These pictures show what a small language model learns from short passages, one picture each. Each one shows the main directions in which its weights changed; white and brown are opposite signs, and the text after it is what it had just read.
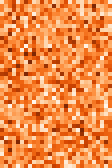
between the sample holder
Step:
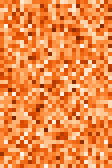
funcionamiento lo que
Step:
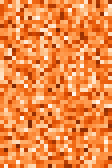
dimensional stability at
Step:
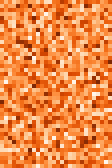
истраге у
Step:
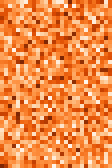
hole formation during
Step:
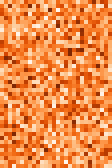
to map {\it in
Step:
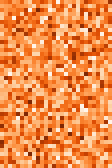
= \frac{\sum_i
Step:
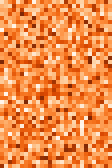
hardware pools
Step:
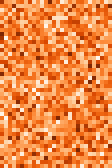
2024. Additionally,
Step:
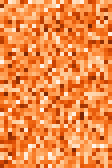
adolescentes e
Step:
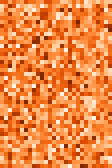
// Наука
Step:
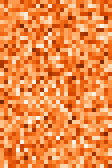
ten (dashed).
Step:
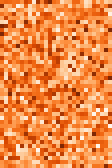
не стоит.
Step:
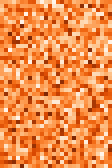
actively listened to
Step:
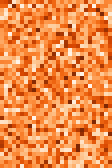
therapy is to
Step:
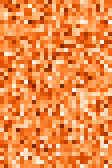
contributions can be neglected
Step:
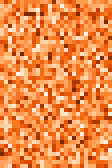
Geocentric time:
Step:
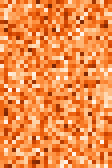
model distribution defined by the generated
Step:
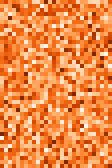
the instantaneous
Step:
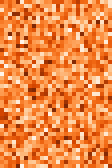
how to refine the
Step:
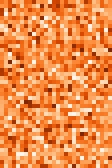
is a standing wave
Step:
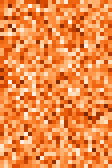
primary mistake
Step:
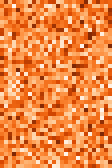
and its relation with the
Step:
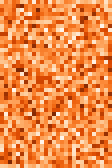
and socioeconomic
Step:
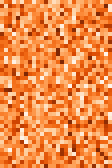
as referred in Commission
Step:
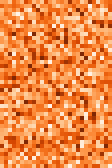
of OBGYN,
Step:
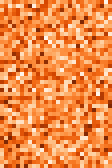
is adjusted to
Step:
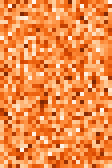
powder, which increases
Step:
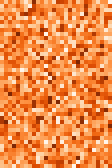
filler loadings
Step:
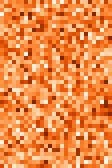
theory of scalar fields
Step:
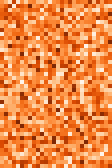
identified and investigated,
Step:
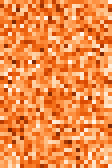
are motivated by the
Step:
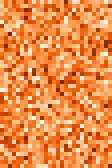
the function corresponding to the
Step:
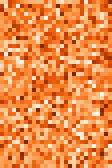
layer thickness
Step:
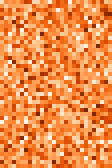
the work. The proposal was
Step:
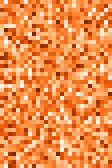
acid content is also
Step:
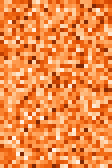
yillarda jahon
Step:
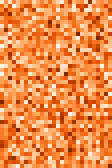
technical diagrams,
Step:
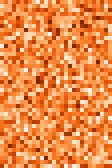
muhit bilan
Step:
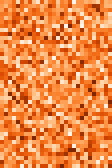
timely and effective
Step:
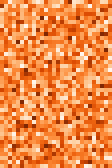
waveguides are
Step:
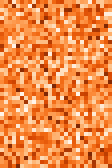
characteristics of the state
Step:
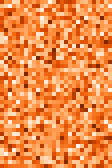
por influencia de la
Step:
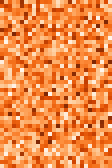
with minimal thermal
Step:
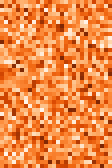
com meio ambiente
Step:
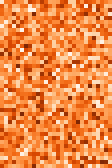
de problemas. Tais
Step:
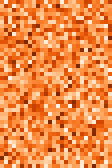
and produced a very strong
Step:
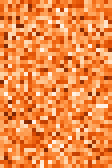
shown in Fig. S2
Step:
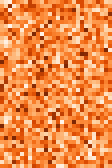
people to learn,
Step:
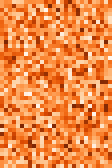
end of current observed IR
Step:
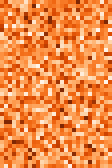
inscriptions that follow in
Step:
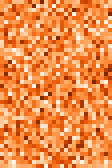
the observed solid angle.
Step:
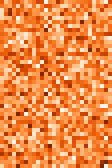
publicistic genres it
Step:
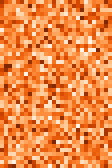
professionalization of language
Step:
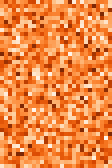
it seems unlikely
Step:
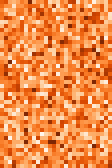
the surgeons improved in
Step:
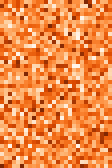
bare vertex. In this
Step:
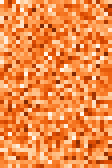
teóricas para el
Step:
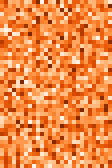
to high velocity
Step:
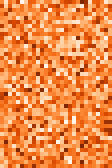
size and execution time
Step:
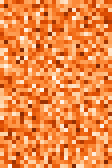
management et surtout la
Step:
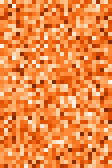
into hydrogen,
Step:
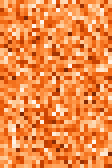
18) are located in
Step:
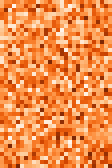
single potential of the form
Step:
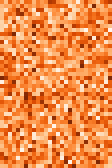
QCD critical point
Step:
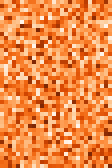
I restrict for the
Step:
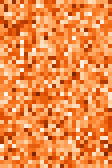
on the kaon pair
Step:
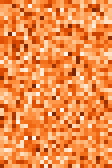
not rely solely on
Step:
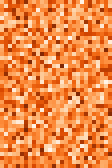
in anthracene,
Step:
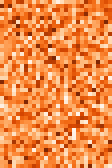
resulting in a narrow
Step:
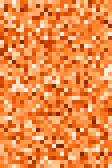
their exposures in different
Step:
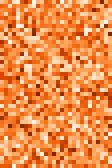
It also shows clearly that
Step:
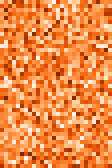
including GDM in
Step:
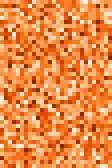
and other programming
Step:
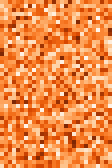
\forall s$ from
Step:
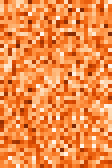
RANK ▼
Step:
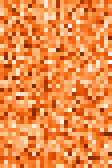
Status O=in
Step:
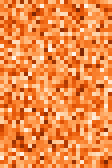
A. F. G. et
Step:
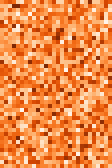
as they can increase the
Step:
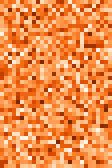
subtleties, and
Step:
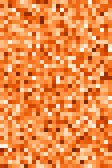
a combined loss is
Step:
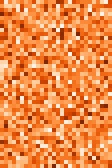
seu pagamento é
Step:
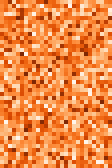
estimation method cannot be
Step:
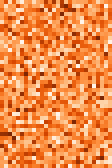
that oceans not only have
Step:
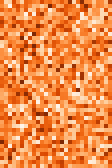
vida alteradores,
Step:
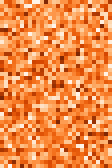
to September
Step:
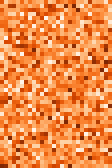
front and centre of all
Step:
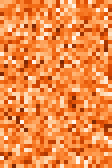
other by weak van der
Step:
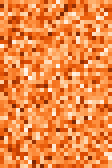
average value, away
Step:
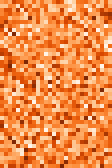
by anchoring in its
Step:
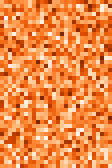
of the distance transform
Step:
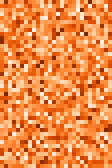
diseases David
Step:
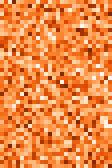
results show that the proposed
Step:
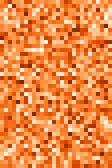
the proposed algorithm
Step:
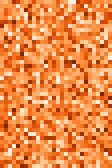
en la cancha del
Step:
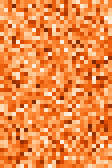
of the principals
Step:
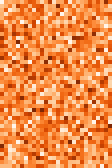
simulations with fixed
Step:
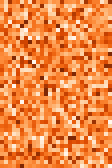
York University Abu
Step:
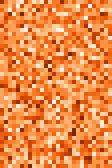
técnica ao
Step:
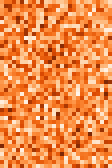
involving their parents
